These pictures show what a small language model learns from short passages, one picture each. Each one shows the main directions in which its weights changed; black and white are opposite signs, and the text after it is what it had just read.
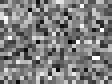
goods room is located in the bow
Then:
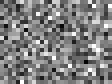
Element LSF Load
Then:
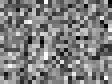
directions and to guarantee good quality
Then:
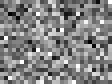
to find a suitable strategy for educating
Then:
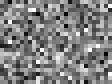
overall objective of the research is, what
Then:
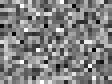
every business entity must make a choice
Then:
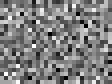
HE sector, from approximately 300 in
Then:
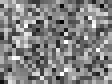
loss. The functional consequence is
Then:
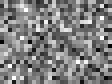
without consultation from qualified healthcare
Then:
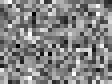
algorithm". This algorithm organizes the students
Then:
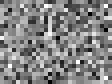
used both Pokémon Go and
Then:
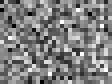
a structured hands-on intervention could
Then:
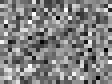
high level of spirituality, is
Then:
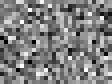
and immersive evaluation of food
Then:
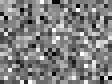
given to mark the start of the engagement
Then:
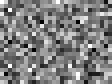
ethers, or • esters
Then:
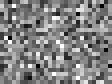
cause changes in another variable. This method
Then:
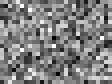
this feasibility study. Both the
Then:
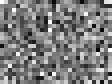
verify user access through the
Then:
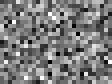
betweenness computation are described and
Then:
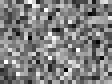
tonics and hair grooming tools are
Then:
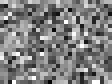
of European *Morimus*
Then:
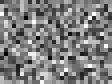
than a quarter showing interest in
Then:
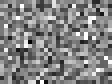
rates do not significantly affect the
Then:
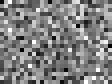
of simulating the pulsed
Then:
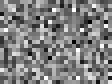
graduate study programmes across the
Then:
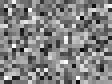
¹ Biology Research Unit,
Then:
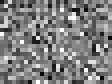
attract the reader's attention not only because
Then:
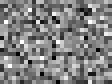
growth, has failed to reduce social
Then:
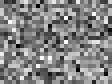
reading techniques (GRS),
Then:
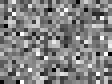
loquat orchards. In
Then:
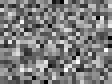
their transition to parenthood or
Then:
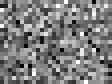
case of epistemic satisfaction relation has to
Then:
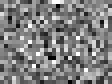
educated using TV and social
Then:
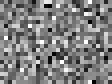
Nationalists in this period, the
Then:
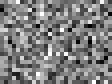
Supervision and Discipline -
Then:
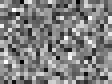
the data can be easily available regarding the
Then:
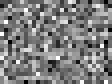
partially transected at midlevel and
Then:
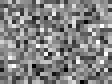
and Brooks et al.,
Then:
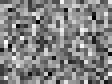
continued for 1 hour at room
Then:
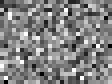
a novel ontological framework that supports
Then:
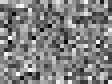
*pisi* due to the
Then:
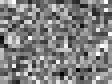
rules that is fuzzy rules. Result
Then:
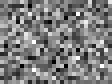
for various parameters, including fasting blood
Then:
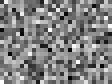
students neatly tied and proper
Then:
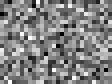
has been used for this study.
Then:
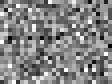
% Gender Male 34
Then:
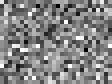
remove piperonal formed by
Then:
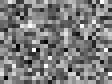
of the participants were maintained throughout the research
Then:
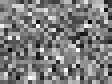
prove causation or measure incidence,
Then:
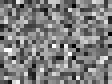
surgery: multistation
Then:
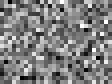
plates used in this work were placed
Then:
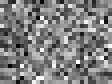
work related of physical capacity is ignored
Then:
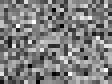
5. Conclusions This study assesses
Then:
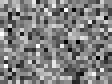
Carbonate (CO ₃
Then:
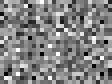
It was recommended that policies be made to
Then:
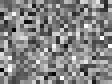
as a way of mitigating the short
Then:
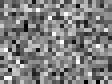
onto the model and model boundary layer
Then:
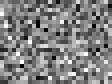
however, that it is equivalent to both
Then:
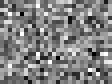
need to develop the economy in harmony
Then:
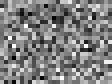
caste, sex, or place
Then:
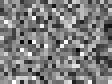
Fig 1: SEM photographs
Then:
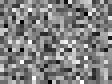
scenario guarantees d_{max} and
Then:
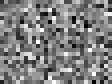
science teachers to handle the teaching of
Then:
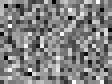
modifying the weights to add more
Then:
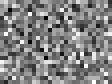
the sample size in both variables is also
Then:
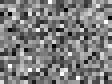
conventional symmetric ramp sampling EPI
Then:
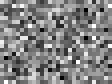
Logic Framework Logic Framework layer provides
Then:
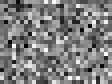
most reliable way. The true professionalism
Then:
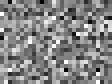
receiving treatment with statins
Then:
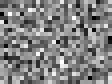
is a Guardian. Every
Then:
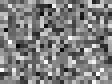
well with the observed numbers of symptomatic
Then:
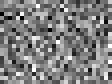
the Tonnetz [3].
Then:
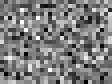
conduct research, and draw correct conclusions.
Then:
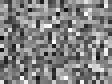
subject-environmental approach, the
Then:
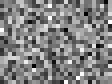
and healthy, the hive population and
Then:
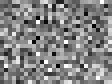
its physical structure. Based on the technical
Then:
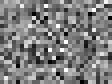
active ingredient showed
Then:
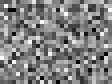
requirements in Table II are closely related to
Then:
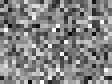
international senior undergraduates at
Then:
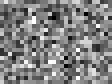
and Total Nigeria Plc. These
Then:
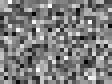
are hooked on the skin
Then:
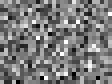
and administration of education found in the United
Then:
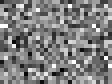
Percentage (%) Survived beyond early
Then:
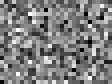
a rule obtained ultimately in a rule set
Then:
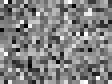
To acquire a more accurate analysis of
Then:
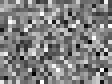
Do you know the countries with the most
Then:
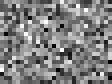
service industries. It is a method where
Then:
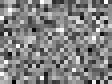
actual approximations used to solve the
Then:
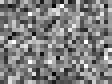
a *Smarandachely k
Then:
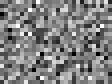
has failed to meet the
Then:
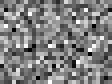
Process Parameters Value
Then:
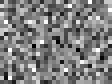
like this one, which are dependent on
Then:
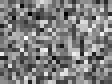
uneconomical to that of a
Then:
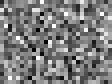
above), cols 946f.
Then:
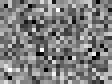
Further, young people's access to
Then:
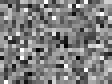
per second. Therefore, it will take
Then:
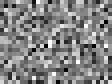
are discontinuous at the
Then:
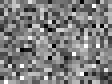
calculator (n=3),
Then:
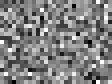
this point, as can be seen in
